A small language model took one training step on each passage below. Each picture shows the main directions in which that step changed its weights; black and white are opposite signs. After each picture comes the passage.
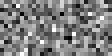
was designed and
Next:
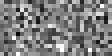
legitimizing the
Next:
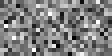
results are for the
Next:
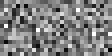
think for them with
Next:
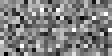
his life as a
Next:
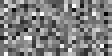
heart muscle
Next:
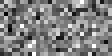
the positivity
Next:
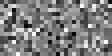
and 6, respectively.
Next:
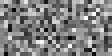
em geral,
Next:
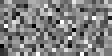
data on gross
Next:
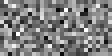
to develop new or
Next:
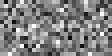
will consider the importance
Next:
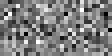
where $\bar u$
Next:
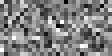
overview of the project
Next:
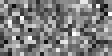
with and help to
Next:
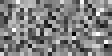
for $\sigma\in
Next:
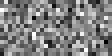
2% peat
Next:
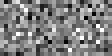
voltage level
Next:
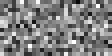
L. Li and
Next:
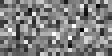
complete characterization of complete
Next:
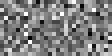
to'lash uchun
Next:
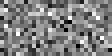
energy projects, with
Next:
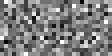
particular node, and
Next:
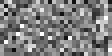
the management and development of
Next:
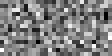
учете и
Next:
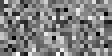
by 18 times to
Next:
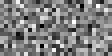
set of infinite
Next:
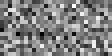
Market in
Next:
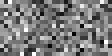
due to being tired
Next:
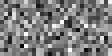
which can move only
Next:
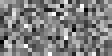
and API
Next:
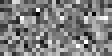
mirar sino
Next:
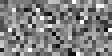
" denotes the critical
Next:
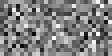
ini juga
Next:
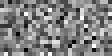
for every \(y
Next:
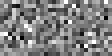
and ordered.
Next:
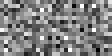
a formula for differences
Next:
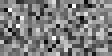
Error Cu
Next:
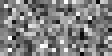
have also been shown in
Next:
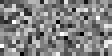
types. As the
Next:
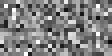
be proved by induction
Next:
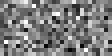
for males and
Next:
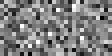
the other quantities above
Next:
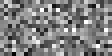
a standard reference for
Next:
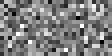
the readers should
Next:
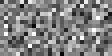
spacetime regions.
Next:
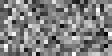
have become a critical
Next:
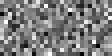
$\hat D \in
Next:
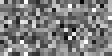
neighborhood of the
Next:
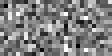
W. H. and
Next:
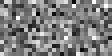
provision of its
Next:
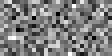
created for the
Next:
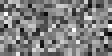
also thank students of
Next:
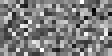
$l$ such that
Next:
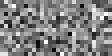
to people in their
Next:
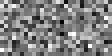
of direct type,
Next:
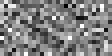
of layers
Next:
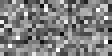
a bipartite
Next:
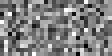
Then, for all
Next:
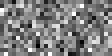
functions (Here we
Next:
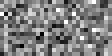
these graphs as
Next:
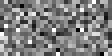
dual connection of
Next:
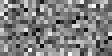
fields $K$,
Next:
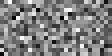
responsible for
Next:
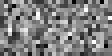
in gastric
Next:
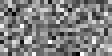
the XML
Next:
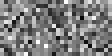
result states that the
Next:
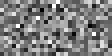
an average mean
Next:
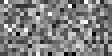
processing circuit
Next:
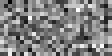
siècle et au
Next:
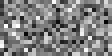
method} With the
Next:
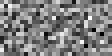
of Civil and
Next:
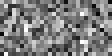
and various measures
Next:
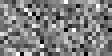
prove the theorem when
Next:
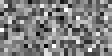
recognized for
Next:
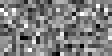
analisar as
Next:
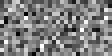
amaçlar ve
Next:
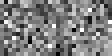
that the necessary conditions on
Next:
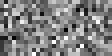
at diagnosis are
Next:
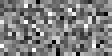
neurons in the
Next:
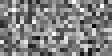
Linda and
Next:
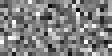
- World Bank
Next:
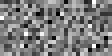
про якісний
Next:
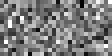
with this stress
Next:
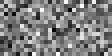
the notion of
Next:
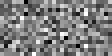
do menor para o
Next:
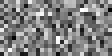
digital era, the
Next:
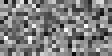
will prove this inequality using
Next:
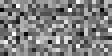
was conjectured
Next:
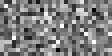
de la educación
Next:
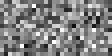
expanding of
